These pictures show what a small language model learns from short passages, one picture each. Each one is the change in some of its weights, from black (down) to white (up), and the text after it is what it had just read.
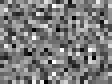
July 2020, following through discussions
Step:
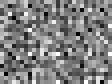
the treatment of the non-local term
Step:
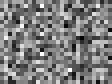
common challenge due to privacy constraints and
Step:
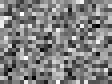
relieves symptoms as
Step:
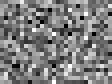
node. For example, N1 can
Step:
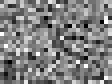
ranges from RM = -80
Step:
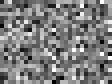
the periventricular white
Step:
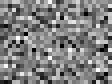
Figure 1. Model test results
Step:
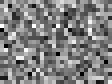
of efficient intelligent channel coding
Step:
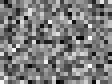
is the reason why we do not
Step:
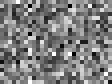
a different parametrization of the
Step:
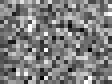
gives rise to the same expression for
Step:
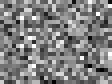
are some findings that support the importance of
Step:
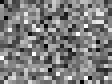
for~$h(z)$ then
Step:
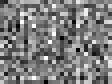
is employed. We choose one point
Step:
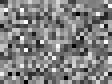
Kopeliovich et.
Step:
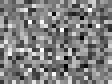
tartibga solishning
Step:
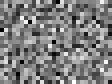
fluidly between evidence-based foundations
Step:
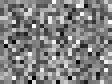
the system will be in a bounded
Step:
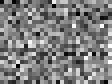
Mn site, which is assumed to
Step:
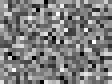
program or institution, you notice
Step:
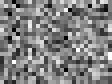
din viața celor doi
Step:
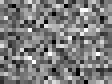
and 1). Normalization is a
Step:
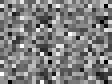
measurement results show that the potential for solar
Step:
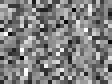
actually apply periodic policies, and most
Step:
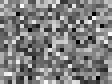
davri allomalari: Abu
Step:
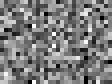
at the thermal column, the
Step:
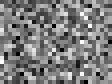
of (\ref{tq}). As
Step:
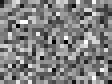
rápida. La representación
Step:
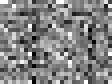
Новость ВИР
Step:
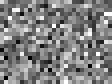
beruvchi manzaraviy
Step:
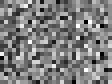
second term is, in two order,
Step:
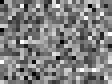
of Ménière's syndrome.
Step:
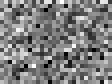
Результати навчання
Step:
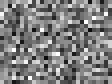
voor de selectie van items
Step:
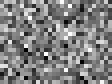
of Data Collection..... 53 Method
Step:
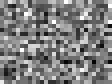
the ISM. The values of
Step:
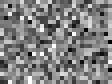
parameters, it is based only on the
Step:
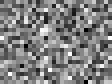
has a larger interfacial
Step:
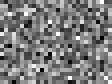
in Europe, partly because of
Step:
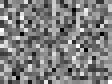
is one that warrants regular
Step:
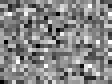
in its production (Ajayi
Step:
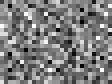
of the \poincare group and
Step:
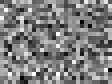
Inventories that are missing
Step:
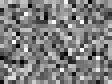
the former interference pattern. The
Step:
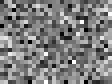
nineteenth century
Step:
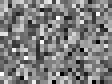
Indian society through the character of
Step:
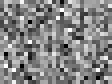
temperature. Soft tissue residues were
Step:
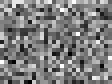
hydrochloric acid or by
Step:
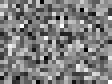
throat due to an upper
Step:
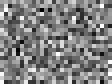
development, sports for peace and
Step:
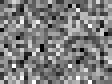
Recently, we searched for
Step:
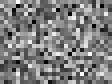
a significant decrease of SR was observed
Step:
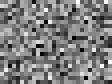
parameter values as in Figures
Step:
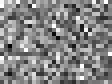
post-selection enables an effective
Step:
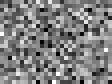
runs we observed that the hole is
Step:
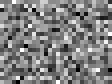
kata-kata dari
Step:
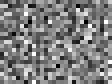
in the four-body space, by
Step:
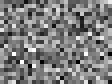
mavjud: -
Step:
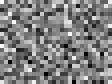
for the week ahead, with
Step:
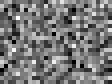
-\tilde \alpha , \lambda)]
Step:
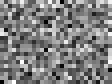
method works as well as the standard
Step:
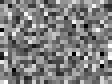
of freedom, defined on the dual
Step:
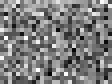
fundição e perfuração
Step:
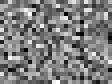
to provide a trigger for observations
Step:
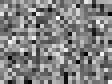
perspective. Though the concept of
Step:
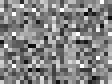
(Studi Kasus
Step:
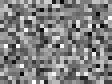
countries, including the Republic of
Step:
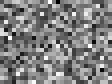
The data are presented as the average of
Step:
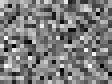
mańızın sonnan
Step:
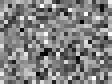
business plans allow to know the
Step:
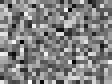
of foreign and domestic
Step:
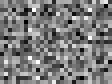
в корнеплоде
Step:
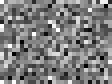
его положительные
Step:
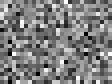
harvesting offers an opportunity
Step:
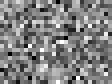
shells of this system.
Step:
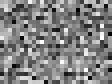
Incident Support and Education}
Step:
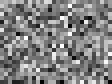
composição do Bloco 1
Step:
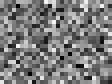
this very simple computation leaves out
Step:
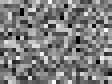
SEM images of some samples a)
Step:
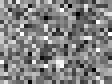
hepatitis B virus
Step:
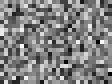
list of bioactive compounds is presented
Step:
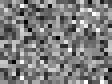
In this article, thoughts and
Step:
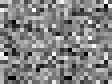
Д. Вербівський
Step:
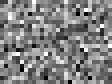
A. Capocchi,
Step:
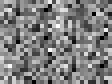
новизна исследования
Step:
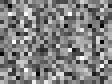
of the study was the researcher
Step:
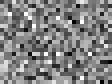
of the functional D head of the construct
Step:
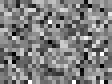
in Fingerprint Recognition
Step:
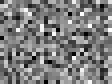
to only propagate forward in time,
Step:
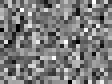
admits two implementations of
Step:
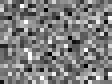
\author{J. Ma}
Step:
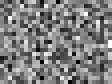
to the robot, it can
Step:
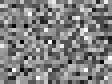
highlighted the need to adapt
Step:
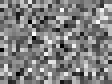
two dielectric spacers.
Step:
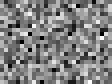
other and it is been one of the
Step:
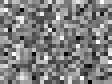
Theoretical framework Understanding the culture
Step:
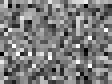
from other speech processing tasks where
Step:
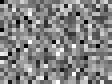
effect and will reduce the toxicity
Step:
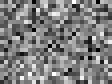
establece que; La
